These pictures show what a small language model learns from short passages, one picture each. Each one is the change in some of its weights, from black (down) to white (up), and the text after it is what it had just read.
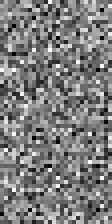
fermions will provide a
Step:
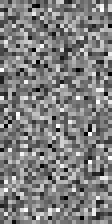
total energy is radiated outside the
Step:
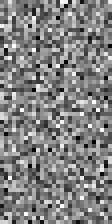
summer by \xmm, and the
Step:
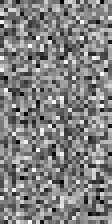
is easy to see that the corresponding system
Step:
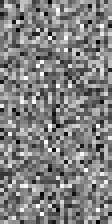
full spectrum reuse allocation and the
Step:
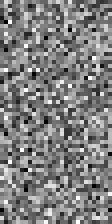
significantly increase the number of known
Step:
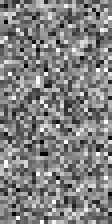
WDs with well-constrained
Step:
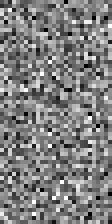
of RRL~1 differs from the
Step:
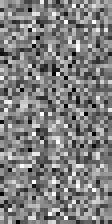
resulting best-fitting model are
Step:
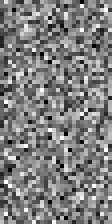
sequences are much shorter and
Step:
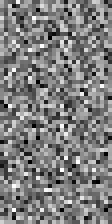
to the time needed for firms
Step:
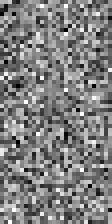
of matrices is realized for
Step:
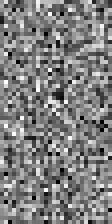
program will provide added support
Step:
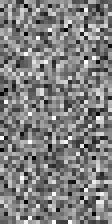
configuration space isometrically
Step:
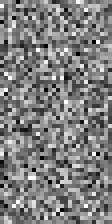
for cooperative MIMO
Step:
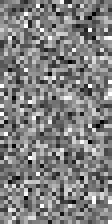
online) The Josephson current as
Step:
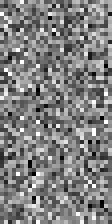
methods are summarized in the
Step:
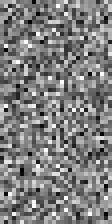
change by $\phi^j_k$.
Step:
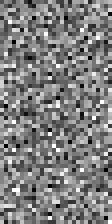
the only mechanism to introduce contributions
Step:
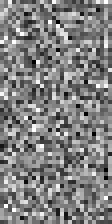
collisions on stability is found to
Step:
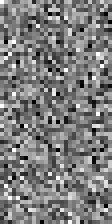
tetrahedra (as shown in
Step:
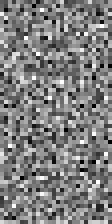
but there might be practical
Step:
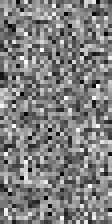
the unusually high aspect ratio
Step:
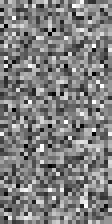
cross-fold protocol with
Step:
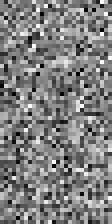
{equation} \label{T_3}
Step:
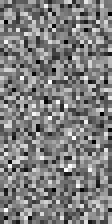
and 1000 nm the required values of
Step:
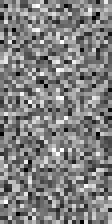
exhibited strong optical activity
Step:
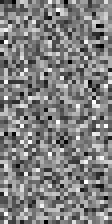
dynamic range of the retrieved
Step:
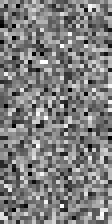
cumulative distribution of air temperature by
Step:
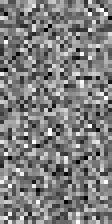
all the 867 Cepheids
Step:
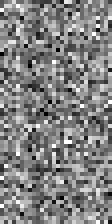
\noindent Across our evaluation
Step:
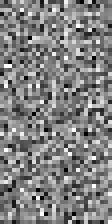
Q-learning to ascertain the
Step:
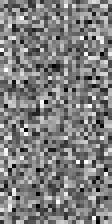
easy does not alter our main point
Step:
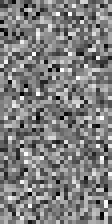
hopping amplitudes, see
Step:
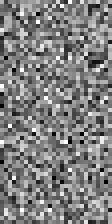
is normalization constant) with a
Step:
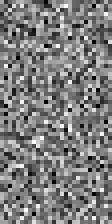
be described by an in-medium
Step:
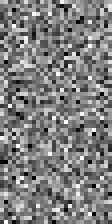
high-quality precursor data
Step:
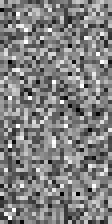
tactics include "initial
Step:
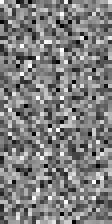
dual flow formalism to generalize this
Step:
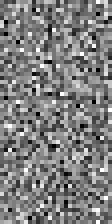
3.35 kcal/mol from the
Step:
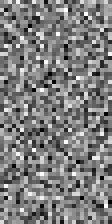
components, the ground state of our
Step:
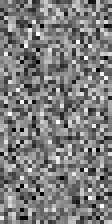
our first design, and it requires further
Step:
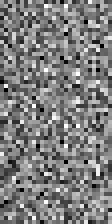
and C. T. Rettner and
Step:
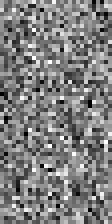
(\ref{Psi0}) and
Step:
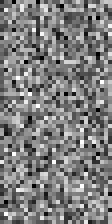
contour encloses the
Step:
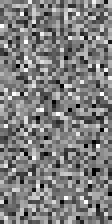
box limit the lattice formulation
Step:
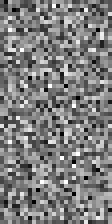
one generated by the thermal background.
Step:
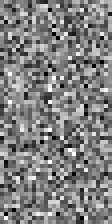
to $K\gamma$ are difficult
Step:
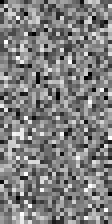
the expected reward of the arms
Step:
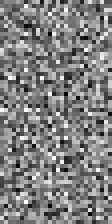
that deviations from GR may be
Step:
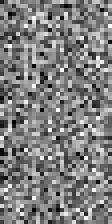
depend on the charge and magnetic moment
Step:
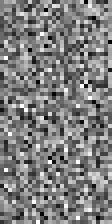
in any experiment other than the one associated
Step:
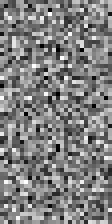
is recovered as $\beta\to
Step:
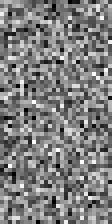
have been invoked in the past,
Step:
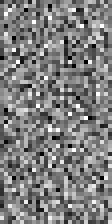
observes that the enhancement factor
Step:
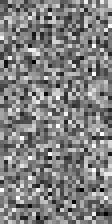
as determined by collisions in different
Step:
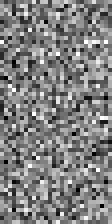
in 0-5\% centrality at low
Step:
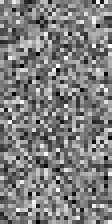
irrelevant terms, which
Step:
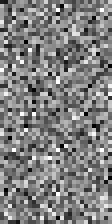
that use micropumps to
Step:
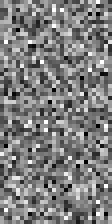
Figure 4. Yellow areas represent
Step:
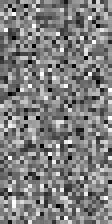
silver nanoparticles show
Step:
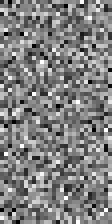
the centers of the tiles are
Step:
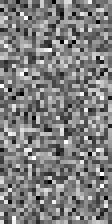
could alter the result: if integral
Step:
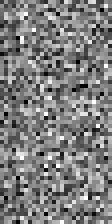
S_{M} $ with respect to the
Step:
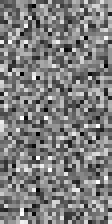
the extension to higher dimensions.
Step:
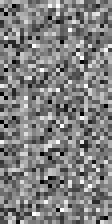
fictitious mass parameter used to
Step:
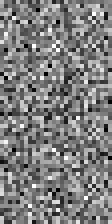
to pick out the piece to
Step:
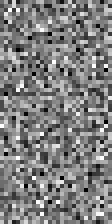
The decoder components seek to
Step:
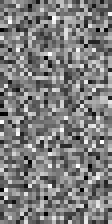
investigations have been conducted in
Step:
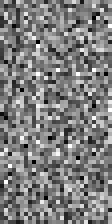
the 10 K feature in the absence of
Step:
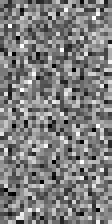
time exceeds the long-time limit
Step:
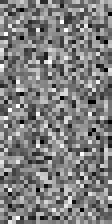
of prejudice. Three
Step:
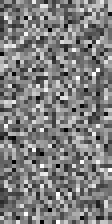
the spatial structures and statistical distribution of
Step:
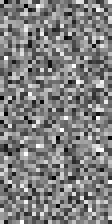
operator induces a kind of
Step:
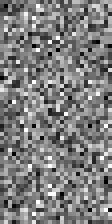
amplitudes and electromagnetic
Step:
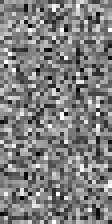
but 1700\AA; panels
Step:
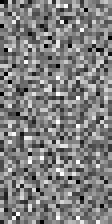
reliable spatial sensing, with
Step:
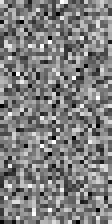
is nonzero and positive,
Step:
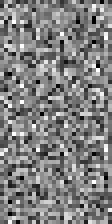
analysis method can not overcome the
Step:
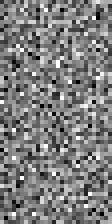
holes for Ni in Py,
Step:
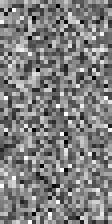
uncomment the next line and
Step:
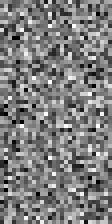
200 & nm \\ Free layer
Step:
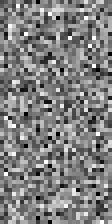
defined as multiple aligned social
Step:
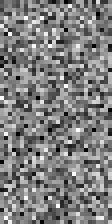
post-AGB disks.
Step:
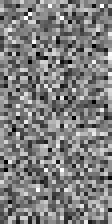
to the abrupt change in the
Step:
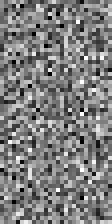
studied in the context of modified
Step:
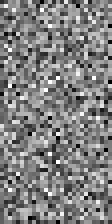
on the capacitance value of the
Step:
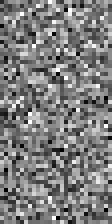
minimized while tuning (in
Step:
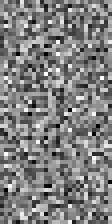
provide the means to unravel
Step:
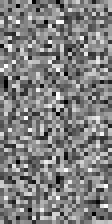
only interested in transitions points to
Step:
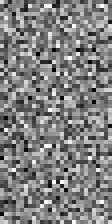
chains and evolved through
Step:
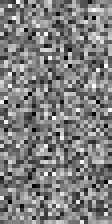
for optimizing the significance. The following
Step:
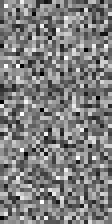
GFV and demonstrate a
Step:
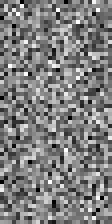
which after linearization of the exponents
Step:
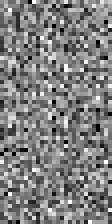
that 24.7\% of all
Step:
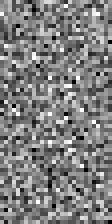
The scaling factors that best match
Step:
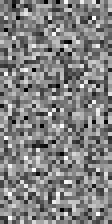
(three neutral hits).
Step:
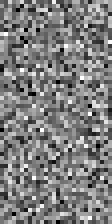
which is defined as the ratio between the count
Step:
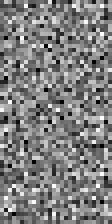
m$^2$ in size. One
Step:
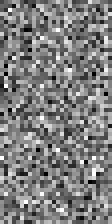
not been seen in training for both
